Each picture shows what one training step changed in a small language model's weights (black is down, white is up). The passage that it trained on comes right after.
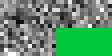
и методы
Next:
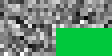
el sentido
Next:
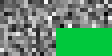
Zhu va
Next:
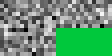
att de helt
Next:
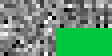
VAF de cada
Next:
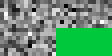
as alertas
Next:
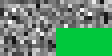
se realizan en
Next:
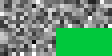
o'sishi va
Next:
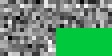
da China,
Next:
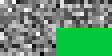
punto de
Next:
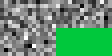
saúde e as
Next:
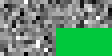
fim, a
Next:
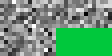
universidades por não
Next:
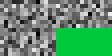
dan memberikan
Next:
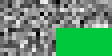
eng yaqin
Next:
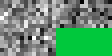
та повторно
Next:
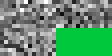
tópicos que
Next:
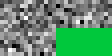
de eerste
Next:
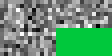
da perda de
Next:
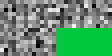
memiliki 2
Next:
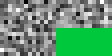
SM y la
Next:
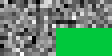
foydalanilganda ham
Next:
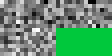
geologlarining bu
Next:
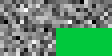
spunti di
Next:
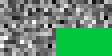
вплив має
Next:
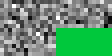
der kindlichen
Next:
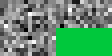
En la versión
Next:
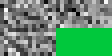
an average
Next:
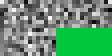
do aviário
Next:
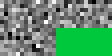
bir arada
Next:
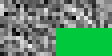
yaitu pada
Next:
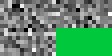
stottern zu
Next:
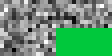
que não serviu
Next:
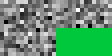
criatura marina
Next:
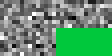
función de
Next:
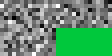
de busca dos
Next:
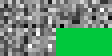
г. было
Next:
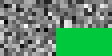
points of
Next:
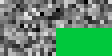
uma erudição
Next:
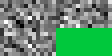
houdt om
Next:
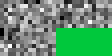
qilish davr
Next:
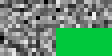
gli anni
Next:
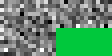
донора и
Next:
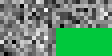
5 хв і
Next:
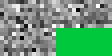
el mundo
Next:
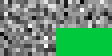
y existentes en
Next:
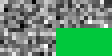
tombamento do
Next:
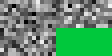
to chronic
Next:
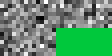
jarayonlarda yuz
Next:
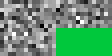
del estado de
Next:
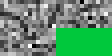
forma de la
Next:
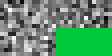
a autorității
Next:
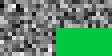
examines the
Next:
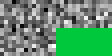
son mandat
